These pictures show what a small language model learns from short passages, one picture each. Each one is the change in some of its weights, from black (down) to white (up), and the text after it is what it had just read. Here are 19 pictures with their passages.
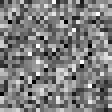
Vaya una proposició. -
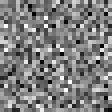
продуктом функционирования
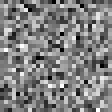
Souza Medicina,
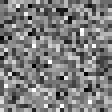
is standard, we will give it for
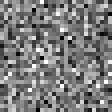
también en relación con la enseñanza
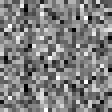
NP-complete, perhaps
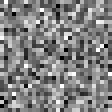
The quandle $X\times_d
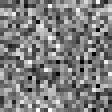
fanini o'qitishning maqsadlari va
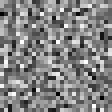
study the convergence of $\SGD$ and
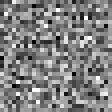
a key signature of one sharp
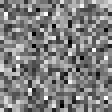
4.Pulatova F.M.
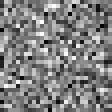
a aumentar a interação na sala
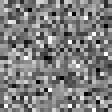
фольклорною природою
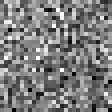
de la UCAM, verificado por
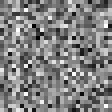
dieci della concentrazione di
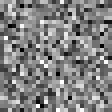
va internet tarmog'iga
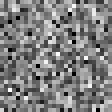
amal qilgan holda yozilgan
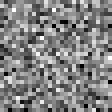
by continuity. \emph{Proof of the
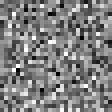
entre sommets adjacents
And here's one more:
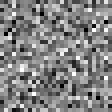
son test puanlarının FTÖ
